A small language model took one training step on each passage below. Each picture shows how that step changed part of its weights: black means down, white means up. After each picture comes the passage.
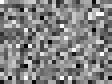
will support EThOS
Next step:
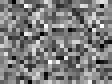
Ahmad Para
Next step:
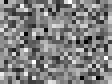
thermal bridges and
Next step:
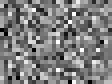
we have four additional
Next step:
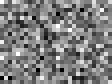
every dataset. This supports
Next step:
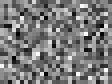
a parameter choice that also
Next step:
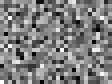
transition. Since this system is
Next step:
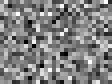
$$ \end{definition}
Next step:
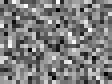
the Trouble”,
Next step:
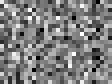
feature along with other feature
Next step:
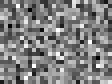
S}$ and any raked
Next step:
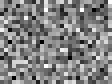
and $\gamma(x,y)$
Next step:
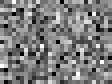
to prove that the zeros
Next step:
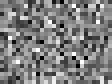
curve $C$. In the
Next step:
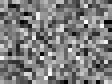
the sun. After
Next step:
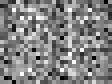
s)) \qquad , \qquad
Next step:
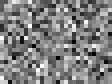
of Opportunities and
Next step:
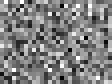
with the lower a priori
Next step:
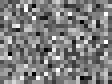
a simple prescription to convert
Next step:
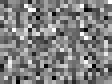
work field can encourage
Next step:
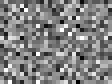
\nonumber \\ & \leq &
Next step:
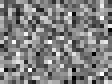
we can construct a complex
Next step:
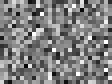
average a factor of
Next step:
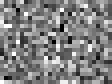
Ferb reaction: Bone
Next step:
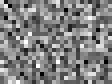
(Model IHA),
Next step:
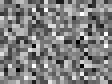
and one can easily perform
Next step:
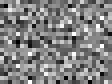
migration flows.
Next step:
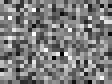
family has the finite intersection
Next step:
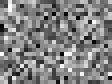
*VTI Rapport*
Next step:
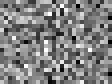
diagram - figure - graph
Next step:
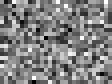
key equation of TIS.
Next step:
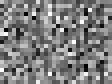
$G$ has not any proper
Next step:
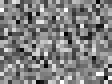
that indeed $\sqrt{2}\
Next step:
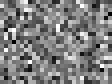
Earth. Here we will
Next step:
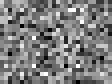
for instance information about the
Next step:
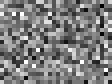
not impose a normal distribution
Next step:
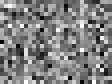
to be especially important
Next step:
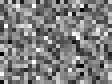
Teachers encounter
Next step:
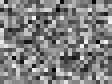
modulus using PP
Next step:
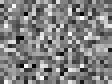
$L^2$ distance as
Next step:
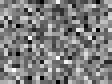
below — random
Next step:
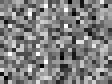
& = \begin{pmatrix}
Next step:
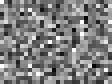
a number of interesting
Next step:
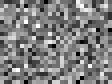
turn implies that $$
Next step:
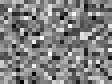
$\gamma_0$ is the
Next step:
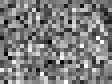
INFN, Bari,
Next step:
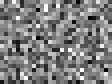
the present demonstration is only
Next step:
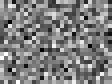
total state isn't
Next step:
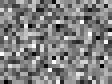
that this symmetry breaking
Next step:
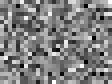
on $\Cc$ can be
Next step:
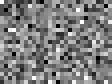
peripheral landing
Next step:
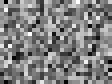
of meager (Baire
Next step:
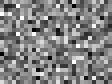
t+\beta \right)
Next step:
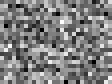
pairs of parameters multiply to
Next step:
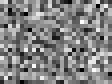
were smooth curves in all
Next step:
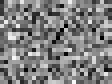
parameters. Dynamic phasor
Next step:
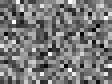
more detail later on.
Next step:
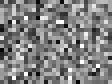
Its effectiveness was
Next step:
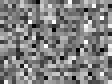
is the first step toward
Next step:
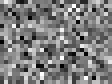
each pig received 2
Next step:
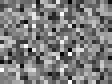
the New York City
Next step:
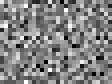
circles (with some
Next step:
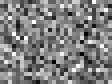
radius of $X_H$
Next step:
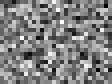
history of CRC and
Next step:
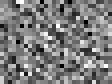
So that we can define
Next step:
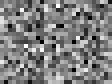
2 and 3, and the
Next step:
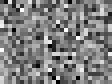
Abdoul Aziz
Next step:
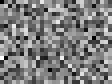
back to the early
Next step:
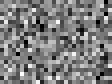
are two cases to consider.\\
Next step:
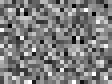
dipole rotations, but does
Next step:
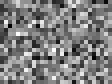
mathematic tools
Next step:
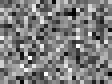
that the operator equality is not
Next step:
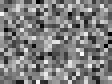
\textbf{Bold} values
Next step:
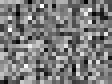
many of the respondents were
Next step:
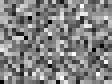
Alspach et al.
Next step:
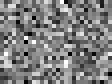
is equal to $32$
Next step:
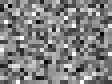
Thus, the relativistic
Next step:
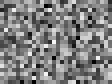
is the tension force,
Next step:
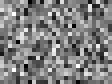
to an equilibrium in
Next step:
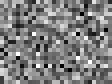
of $M$. We define the
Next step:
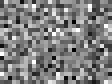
information and confirms their
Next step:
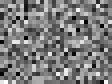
on employing feminine
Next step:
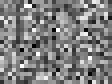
used in these measurements was rather
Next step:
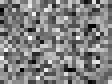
field of the external
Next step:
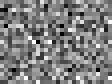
transport. We assume,
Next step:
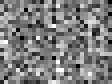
SAM and MAM
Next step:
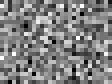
FRF in the frequency
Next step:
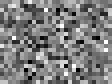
(for $ \uqg
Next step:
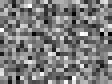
conflict of interest
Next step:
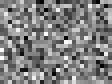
1. Report on
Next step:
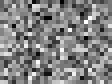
of Fredholm
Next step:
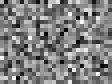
country options by hand,
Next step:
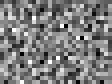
with KK classes as
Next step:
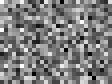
window of the test
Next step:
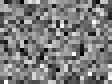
Mechanics. This limit to
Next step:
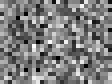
to the values derived with the
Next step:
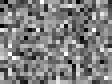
of points. A ``basic
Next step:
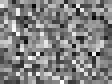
} \caption{Estimated
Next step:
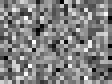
[10] Figure 3. The
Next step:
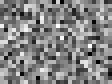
Preamble: A
